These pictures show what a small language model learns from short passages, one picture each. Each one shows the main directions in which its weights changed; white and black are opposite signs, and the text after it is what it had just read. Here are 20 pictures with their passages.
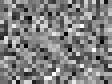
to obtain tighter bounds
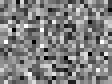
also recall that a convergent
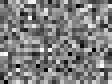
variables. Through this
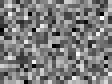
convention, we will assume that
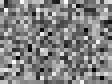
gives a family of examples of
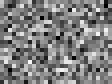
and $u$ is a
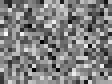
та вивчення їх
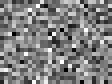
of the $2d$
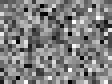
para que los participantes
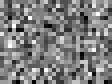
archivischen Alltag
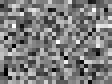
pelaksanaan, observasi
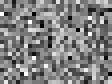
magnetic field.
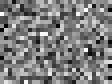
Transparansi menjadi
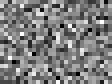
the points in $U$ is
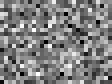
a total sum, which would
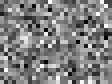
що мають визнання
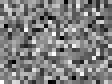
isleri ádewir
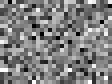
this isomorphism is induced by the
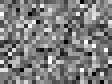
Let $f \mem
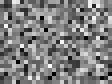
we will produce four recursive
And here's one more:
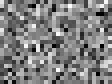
torus. Our proof is a general
